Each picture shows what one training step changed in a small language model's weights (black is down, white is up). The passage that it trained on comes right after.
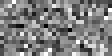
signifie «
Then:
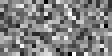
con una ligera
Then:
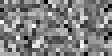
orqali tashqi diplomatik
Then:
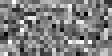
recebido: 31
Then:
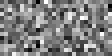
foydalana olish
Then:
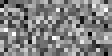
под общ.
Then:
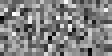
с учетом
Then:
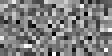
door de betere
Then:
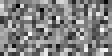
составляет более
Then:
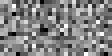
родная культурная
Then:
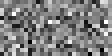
wie diese,
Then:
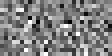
e agir de forma
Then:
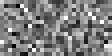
tons sombres
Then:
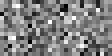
be provided to
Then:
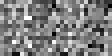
shakllanishi va rivojlanishi
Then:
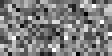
21 Sevimli
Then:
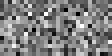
publique o seu também
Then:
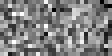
tanlab olishda,
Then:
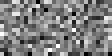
in the process of
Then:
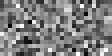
Informationen in Form
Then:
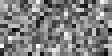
Otto Gan
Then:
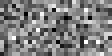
K, Molan
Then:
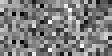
to an important
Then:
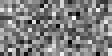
stellt das
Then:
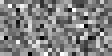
e procedimentos investigativos
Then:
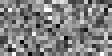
из форм обучения,
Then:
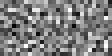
foi possível chegar ao
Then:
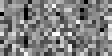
As a result,
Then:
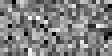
xavfsiz foydalanish
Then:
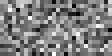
meg. Az
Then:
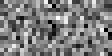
bosqichga olib chiqishga
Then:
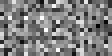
número de acidentes
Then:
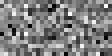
berilgan. Shuningdek mavjud
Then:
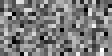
або декілька
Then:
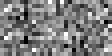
in Anlehnung
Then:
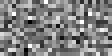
viruses with a
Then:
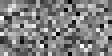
— Era apresentado
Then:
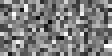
ziyade anlamlardan
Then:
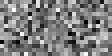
vocal music. The
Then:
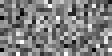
Brill, R.
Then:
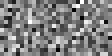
disponíveis no mercado e
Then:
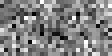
idealizado por um
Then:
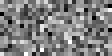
la tarea de este
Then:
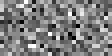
de la ciencia,
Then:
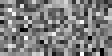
проблемы первой
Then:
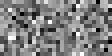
Tree ID
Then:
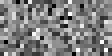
Банки, в
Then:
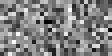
compreender como se
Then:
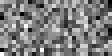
o alguna de sus
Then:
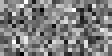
de la situation
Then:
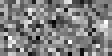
carte sanitaire
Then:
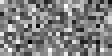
la profesionalización en el
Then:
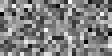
interview technique,
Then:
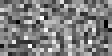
Sorrel e
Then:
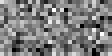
в решении
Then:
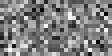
que un ataque
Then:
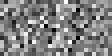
joydan uzunlikka
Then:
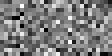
força de vontade
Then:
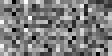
ommalashtirish va
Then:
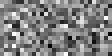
para docentes que exploraron
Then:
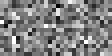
dichas áreas es
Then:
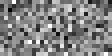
ideológica. E assim
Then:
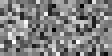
la reducción de
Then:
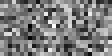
ein politischer,
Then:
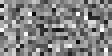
crônicas não
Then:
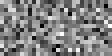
управління діяльністю
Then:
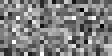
durch deinen
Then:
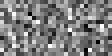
tarihinin en
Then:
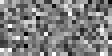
la evaluación inicial,
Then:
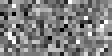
di interpretazione
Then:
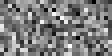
representa o amor
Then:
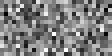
и от международните
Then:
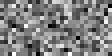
не в контексте
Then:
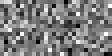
возрасте – от
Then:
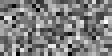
incontri di
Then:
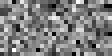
tashkil etishning metodik va
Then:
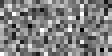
vazifalaridan biri
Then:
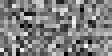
den fünf
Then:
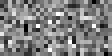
dezer leer,
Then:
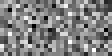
topishi mumkin.
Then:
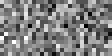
imkonini beradi.
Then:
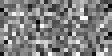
va tashqi omillarga
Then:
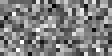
(x) memiliki
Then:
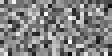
afla comoara!
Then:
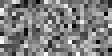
aluno àquilo
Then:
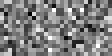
menjadi faktor yang
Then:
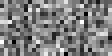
niet binnen
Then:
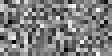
tarkib topa
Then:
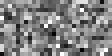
qizi, iqtisodiyot fanlari
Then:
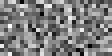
evidencia en la
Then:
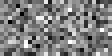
cult. The need
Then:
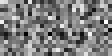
necessidade de atenção uma
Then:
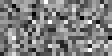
Hal ini,
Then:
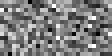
books and
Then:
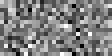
риски в условиях
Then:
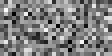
sesuai dengan
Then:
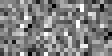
bilan alohida ajralib
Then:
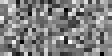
В соответствии с
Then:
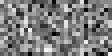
che portano al
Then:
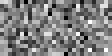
направлены на
